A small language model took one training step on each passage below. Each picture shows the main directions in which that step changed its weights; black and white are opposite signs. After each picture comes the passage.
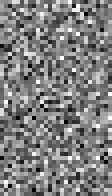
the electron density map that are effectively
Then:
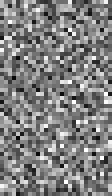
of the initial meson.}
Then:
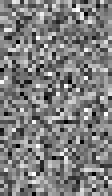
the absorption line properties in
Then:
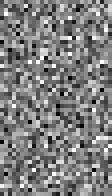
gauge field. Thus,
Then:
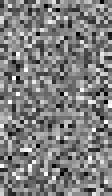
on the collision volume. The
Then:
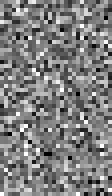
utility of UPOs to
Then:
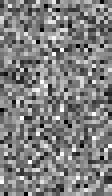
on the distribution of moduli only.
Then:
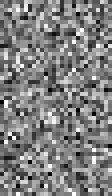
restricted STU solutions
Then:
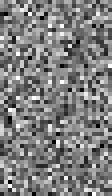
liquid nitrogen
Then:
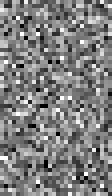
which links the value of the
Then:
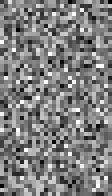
Meanwhile one can obtain
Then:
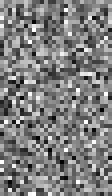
of domain wall motion through
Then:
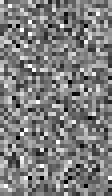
a critical point at \be
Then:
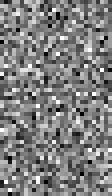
regions, including the phase of
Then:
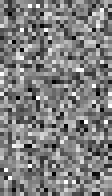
and temperature effects are not the focus
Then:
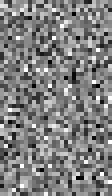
margins across multiple
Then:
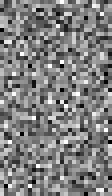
UV divergence occurs
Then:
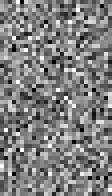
previous HR observations. To this
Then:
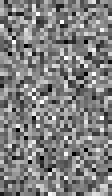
I felt frustrated
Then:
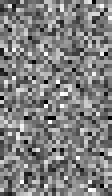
but also in areas including web
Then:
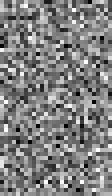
with respect to $\tau$ we will
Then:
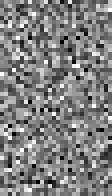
the pure Ising ring gets
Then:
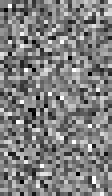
given species: \begin{equation}
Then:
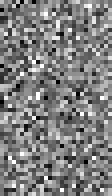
impact of the energy they release
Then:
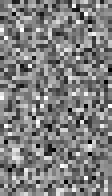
the mutual information of the source
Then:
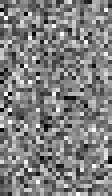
close to each other. In loop
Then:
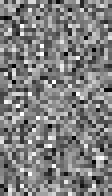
form $$ H = \sum_{j
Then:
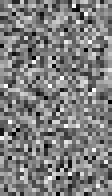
the host absorption on the
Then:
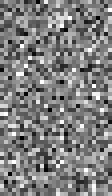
coupling in conductively coupled
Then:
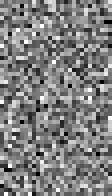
observed upon approaching the QL in
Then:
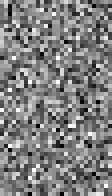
We thank Douglas
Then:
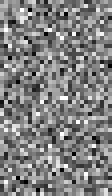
transmission electron microscopy
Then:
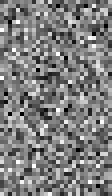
It is an important future
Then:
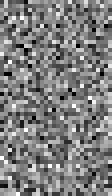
(star-forming, blue,
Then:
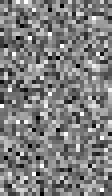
Figure 4). The force distribution also follows
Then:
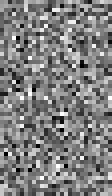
A photon $X$ is generated
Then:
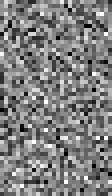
to turn towards complex
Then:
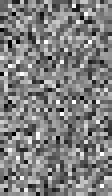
the band-gap based reference
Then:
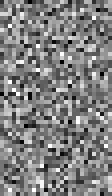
in space. A pivotal example
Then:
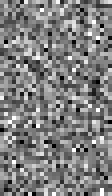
System (GPS), and
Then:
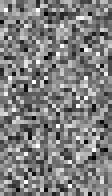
of the \emph{Fondo de
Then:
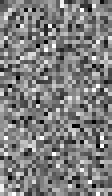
Phys. Rev. E {\bf
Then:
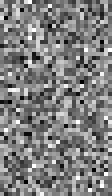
effects due to additional levels can be
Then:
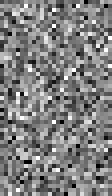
solar radiation. Copyright
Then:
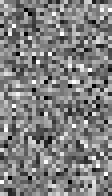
arbitrarily varies between
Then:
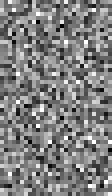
frustrated, and the
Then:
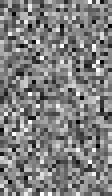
or access to the leading
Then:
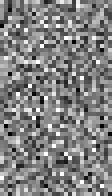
The effectiveness of the proposed
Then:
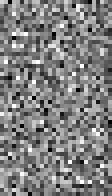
annotations is reached. We
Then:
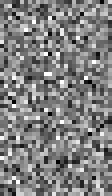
that the coincidences in the
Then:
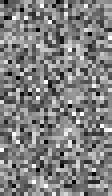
\left( \frac 12
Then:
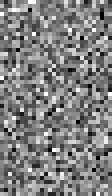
occupation and performance. A more
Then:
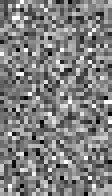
\ \text{TeV}
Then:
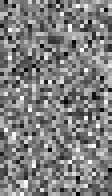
theory %\begin{xy}
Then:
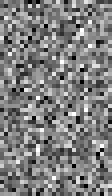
adults.} All of them
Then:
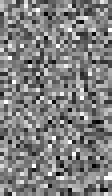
of $\phi$ (with periodic boundary
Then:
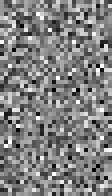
the form \eqref{haf} in
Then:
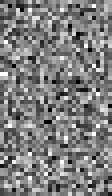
objects, the brightness
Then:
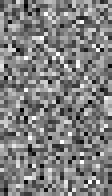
of infinite redshift is
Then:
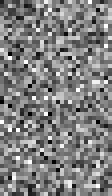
based on radio (a limit above which
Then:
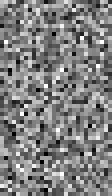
central theme of this study and
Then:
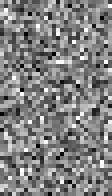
gg}$. The solid line shows the
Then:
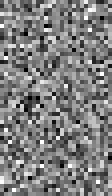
with this forced ansats,
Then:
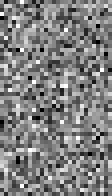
point \(P\) is then given
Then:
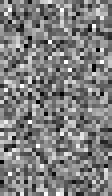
flow more optimally and in a safer
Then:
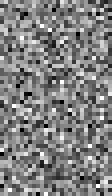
instances in all raster
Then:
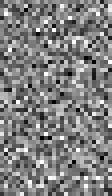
gauge boson which couples to
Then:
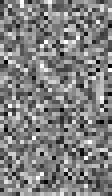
version of the bound $\int_\alpha
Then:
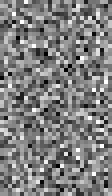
residuals from the spot
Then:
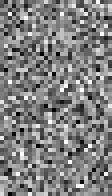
so that there are closed form expressions
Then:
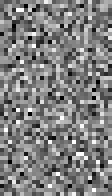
tomographically in $35$
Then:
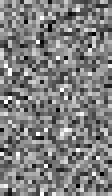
data encoding block that
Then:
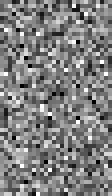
the difference between the dashed and
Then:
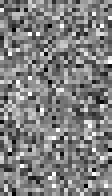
deposited simply by
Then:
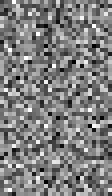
degenerate states of null
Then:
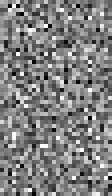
paper. \begin{figure} \centering
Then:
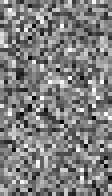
we identify x and y in
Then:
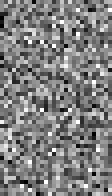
known to potentially decrease the
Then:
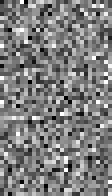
it on su and some-one is there
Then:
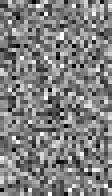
user feedback and the
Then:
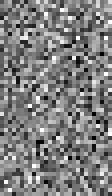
limited. In terms of
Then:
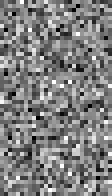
and $x^0$ any vector of
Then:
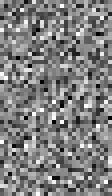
stars. All stars are thought
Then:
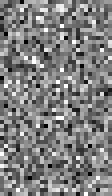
Therefore, we sent a short
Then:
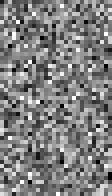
linear covariant gauge, but can
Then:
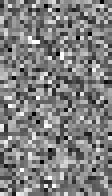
on and the relatively low cost of
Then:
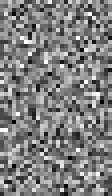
date, the evidence for zero
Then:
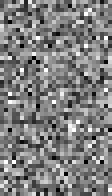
of the system to re-align the boundary
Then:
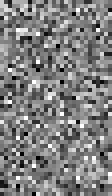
mentioned above we have used both
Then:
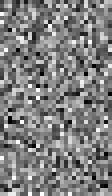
further simplify the problem by
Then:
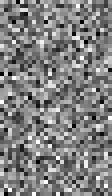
the pretrained multilingual
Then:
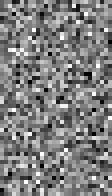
the LHC. The model in each
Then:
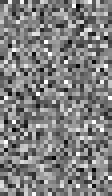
an iterative coordinate
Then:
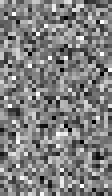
classification of the
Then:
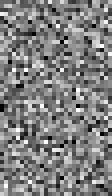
The central transmissivity of
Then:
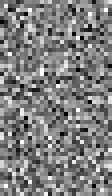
FCC domain, light blue
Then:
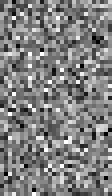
by many authors, see for
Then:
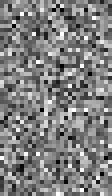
1$, a tracer in the
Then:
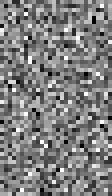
most favorable case.
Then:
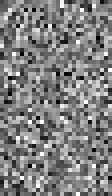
Physics at LHC -
